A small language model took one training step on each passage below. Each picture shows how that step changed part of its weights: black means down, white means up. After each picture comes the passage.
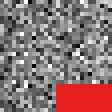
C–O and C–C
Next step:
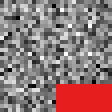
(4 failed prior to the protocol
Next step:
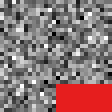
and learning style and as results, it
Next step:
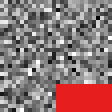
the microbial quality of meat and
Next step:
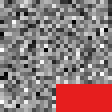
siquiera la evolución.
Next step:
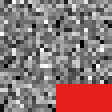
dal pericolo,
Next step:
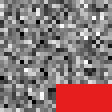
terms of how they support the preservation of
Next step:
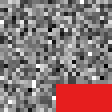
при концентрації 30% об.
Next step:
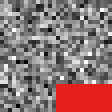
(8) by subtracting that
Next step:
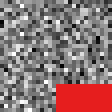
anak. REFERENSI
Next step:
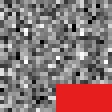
generation of sound scientific knowledge and support strategic
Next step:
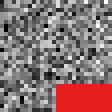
eaux de lavage pour
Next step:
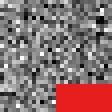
no qual projetou, defendeu e
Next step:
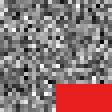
amalga oshiradi. Xususan,
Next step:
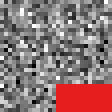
kapital o'rtasidagi
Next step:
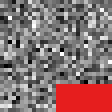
extensive scientific work was undertaken
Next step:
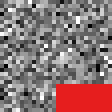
sich dabei mit der Arbeit
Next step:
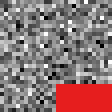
maize crop decreased with the growth
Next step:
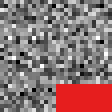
is not permitted. Although it is
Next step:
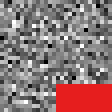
live in the country where that language is
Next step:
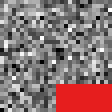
- werden de gangbare formules
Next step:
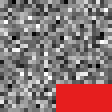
of transglutaminase 2
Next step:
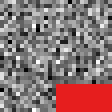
23 were excluded because they were no
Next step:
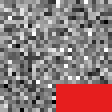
Saylovlarning ahamiyatini
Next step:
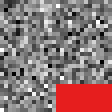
dictionaries for learners of a special
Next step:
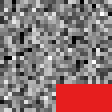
pri čemer nastane
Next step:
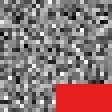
громадянської відповідальності та
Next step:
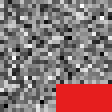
papel essencial na resiliência e
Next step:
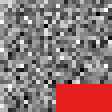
between human health and nutrition, thus
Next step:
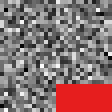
Судьин, А. В.
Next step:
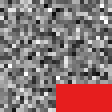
of TEA, which began in
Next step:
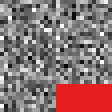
olib kelishi mumkin. Agar
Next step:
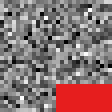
inclusiva. Essa área compreende o
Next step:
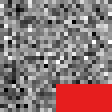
D.G. Khan³Clinical
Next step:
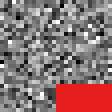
and it is true that they can influence
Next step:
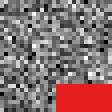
– Toshkent: O'zbekiston,
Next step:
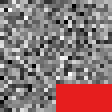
the intra-series CV
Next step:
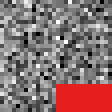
ensemble et quotidiennement
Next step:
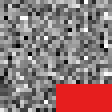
y supuso varios éxitos
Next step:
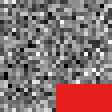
for restaurants and hotels."
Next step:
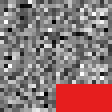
road regions in Fig. 7 are
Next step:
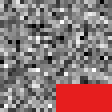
butalar va gullar aholini
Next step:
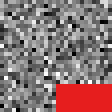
paper, a weighting scheme for
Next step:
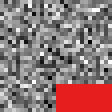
no podría llevar ni al
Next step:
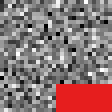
Sorting Time dari 12 hari
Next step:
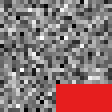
shows Φ scans in the
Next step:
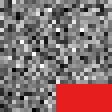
and made as one course. Also,
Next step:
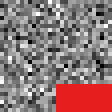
objective of implementation. Preventive
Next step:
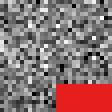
post-translational modifications
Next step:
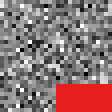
which improve several bounds of similar shape
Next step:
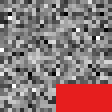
above trend, the minimum time of
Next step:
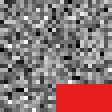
as aesthetics, economics and
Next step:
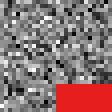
ko'rsatkichlar innovatsion
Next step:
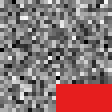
forma organizada y sistemática para incorporar
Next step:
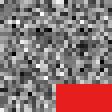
Qonuni // Xalq
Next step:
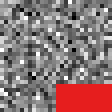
and key messages Identifying target
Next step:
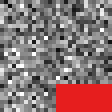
Dat geldt in het
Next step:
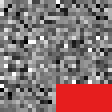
I, II, III, IV result
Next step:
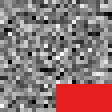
que requieren respuestas
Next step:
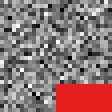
dei corpi celesti
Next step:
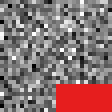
This funding facilitated comprehensive reforms
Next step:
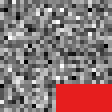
and arduous to live in a
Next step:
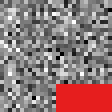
FLORÍSTIC AND
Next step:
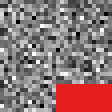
позволяет компенсировать
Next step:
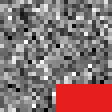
ambiental - Informar sobre la situación
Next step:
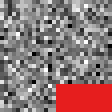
security, operational barriers that impede the
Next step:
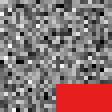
Фишер и Бронвин
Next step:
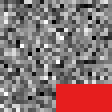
gradiva je potekala po
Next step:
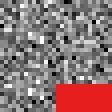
errors as they require analysis of the
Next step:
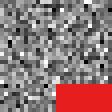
suggested. The reaction is accelerated
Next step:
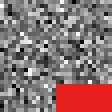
analysis of ChatGPT,
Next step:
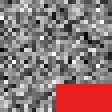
of nutrients. Specifically, high
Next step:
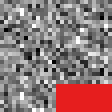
energiya turlari asosidagi
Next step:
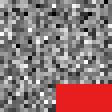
- (1) Know your learners,
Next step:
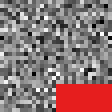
o funcionamento eficiente do sistema
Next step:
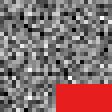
даних до процесу формування
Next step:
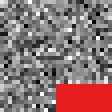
Hiss, Human group actions, Human
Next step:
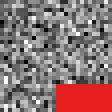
spectrum features. The vibration
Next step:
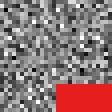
substrate reduces the spurious
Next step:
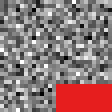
A igualdade promove a
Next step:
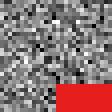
well. Most of the parents there has
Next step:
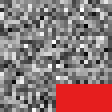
the machine and how these characteristics correlate with
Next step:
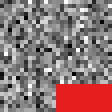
Ges. Physiol.*,
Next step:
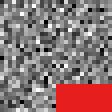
application of micrografts in bone
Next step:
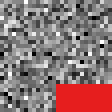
This offsets the Earth's
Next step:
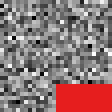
“konkret operatsiyalar
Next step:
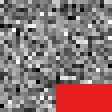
ta'limi boshqarmasi
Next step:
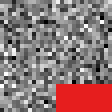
explicado teóricamente desde paradigmas
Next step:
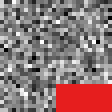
use of any kind content related or integrated on
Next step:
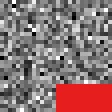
and obtaining salaries and also
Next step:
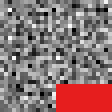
mean teacher attitude towards teaching profession
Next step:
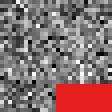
середовище» виступає як
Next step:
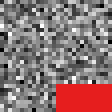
ise nahiyede bulunan
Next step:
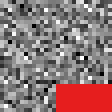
We provide three supplementary items for
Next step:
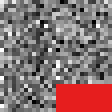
en théorie. Les deux sont
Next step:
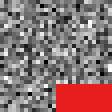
only general personal information for respondents to fill
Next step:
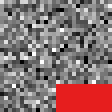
року). Харків: ХНУ
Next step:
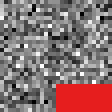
described, as well as limitations and
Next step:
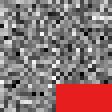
normas. (2016). Recuperada
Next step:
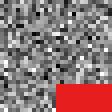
ko'rinishida ijro
